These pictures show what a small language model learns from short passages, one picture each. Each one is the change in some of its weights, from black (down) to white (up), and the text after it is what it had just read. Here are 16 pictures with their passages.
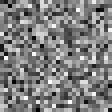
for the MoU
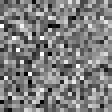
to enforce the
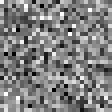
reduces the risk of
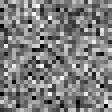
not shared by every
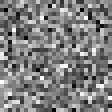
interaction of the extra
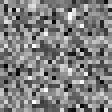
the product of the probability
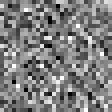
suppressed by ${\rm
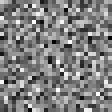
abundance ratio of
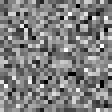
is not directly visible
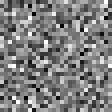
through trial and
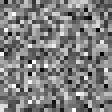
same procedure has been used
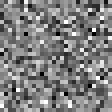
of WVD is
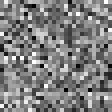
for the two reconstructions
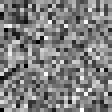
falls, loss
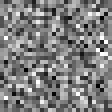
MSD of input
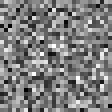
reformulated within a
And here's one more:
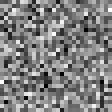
s$ induced by
